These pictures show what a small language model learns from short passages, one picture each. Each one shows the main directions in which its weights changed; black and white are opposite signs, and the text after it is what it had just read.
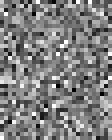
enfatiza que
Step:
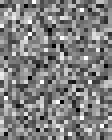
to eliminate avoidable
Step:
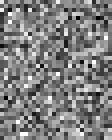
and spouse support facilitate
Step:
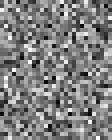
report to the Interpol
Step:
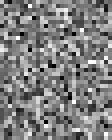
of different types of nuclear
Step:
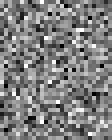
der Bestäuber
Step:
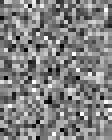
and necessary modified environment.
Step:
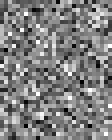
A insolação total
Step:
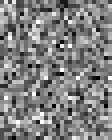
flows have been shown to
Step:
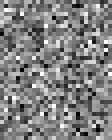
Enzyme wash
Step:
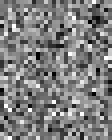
da exumação,
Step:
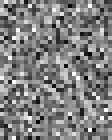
agama maupun
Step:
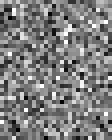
nueva revolución
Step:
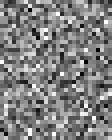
proposed algorithm. In both the
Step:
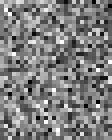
von Innenrisen
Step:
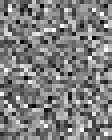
levels in comparison to the normal
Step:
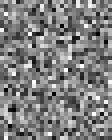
(power) or a
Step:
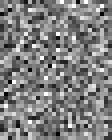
feelings of guilt
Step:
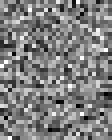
leurs missions,
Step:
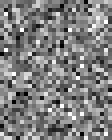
un fin pericial,
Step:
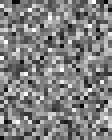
în sens restrâns
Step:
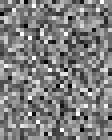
информатики. –
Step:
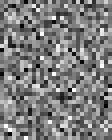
лечения РА. К
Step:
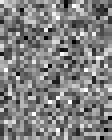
are no longer available for
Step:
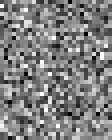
таким чином, що
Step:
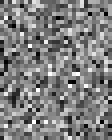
uit te brengen
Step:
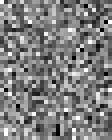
además, la
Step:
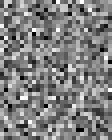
altered areas of the
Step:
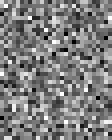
are where lycopene
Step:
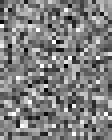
needs of students?"
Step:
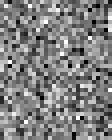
of stress tolerant plants
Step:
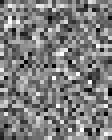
7.71%) compared to
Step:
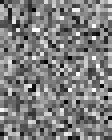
3 – Fração de
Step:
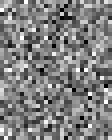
stemmed from the relative
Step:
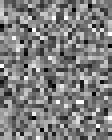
self – the phenomenal
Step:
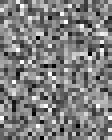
were programmed as described
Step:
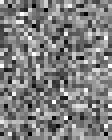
and Addressing the
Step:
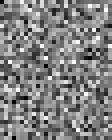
and products when you are
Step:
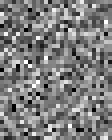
there are given for the
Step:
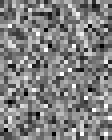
ground level data acquisition
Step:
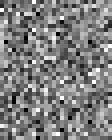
A Public University in Indonesia.
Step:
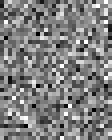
Hospitais por
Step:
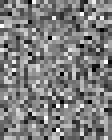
globallashuv davrida
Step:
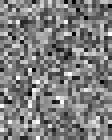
и обсуждение.
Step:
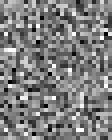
only for members of the
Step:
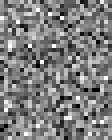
проф. Е.А.
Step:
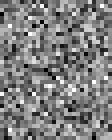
It contains two key
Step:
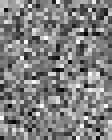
- Generativ CAD
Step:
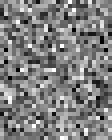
the effectiveness of the results of
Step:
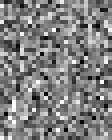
regarded as a practical
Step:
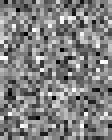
little chance of flow
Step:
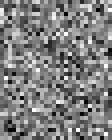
similar and uniform, they
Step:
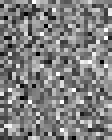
10. Elatlı
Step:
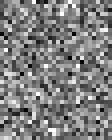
A. Pigler,
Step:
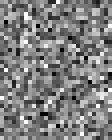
aid distribution more effective,
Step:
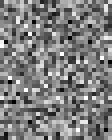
ratio, fiber orientation, fiber
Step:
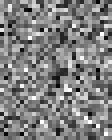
school community's understanding of conflict
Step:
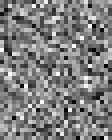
izlanishlar natijasida
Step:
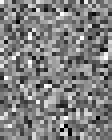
al 9%, nei
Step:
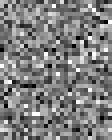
cujo suporte
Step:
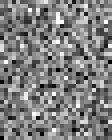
from NCBI
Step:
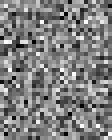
visions del món i
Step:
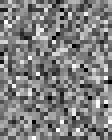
nodos sensores con
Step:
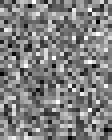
in a war to seize
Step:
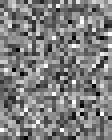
human pathologies. Also,
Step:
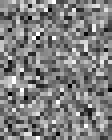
in the image for its further
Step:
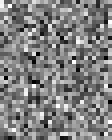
de Delaire;
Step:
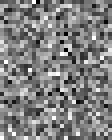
together with the variants,
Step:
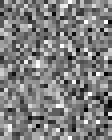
supplier (even
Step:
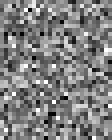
noise while preserving
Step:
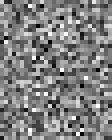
environment in Paris. The
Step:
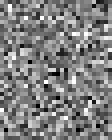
period of the 16th
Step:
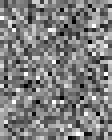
e intencionalidade.
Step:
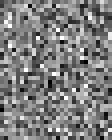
logit model with binary
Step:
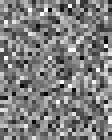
os concursandos,
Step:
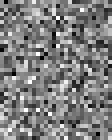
az Egyesült
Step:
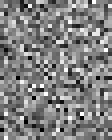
for your review. The following
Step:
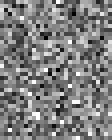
current assets is the reason
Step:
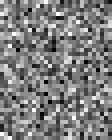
Medical Lab Technology,
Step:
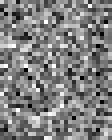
uncomfortable to the
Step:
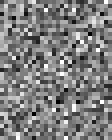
we detected conflicting
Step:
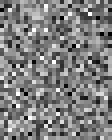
hale geldiği
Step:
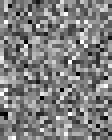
delle chiese
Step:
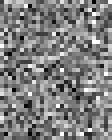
concentrated in time and
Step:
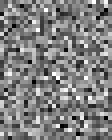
или параметров в
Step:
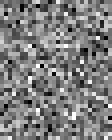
the bonding strength between
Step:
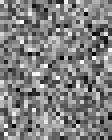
a identidade de tipo
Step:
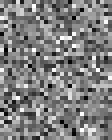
dan mencatat
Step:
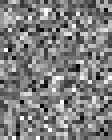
Pigmented Type
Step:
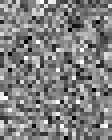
Production Factors To
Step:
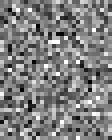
extent of convergence is
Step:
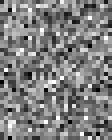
7,500 staff and students
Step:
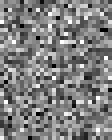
feedback about the research
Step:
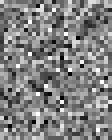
they do or do not
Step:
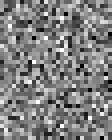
nufuzli shaxslar
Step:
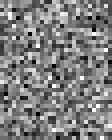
in der internen und
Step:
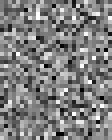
tilshunos Edvard
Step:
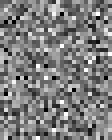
nekom normalnom
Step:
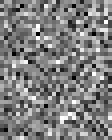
os nosos días.
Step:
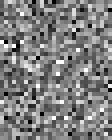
accelerating technological
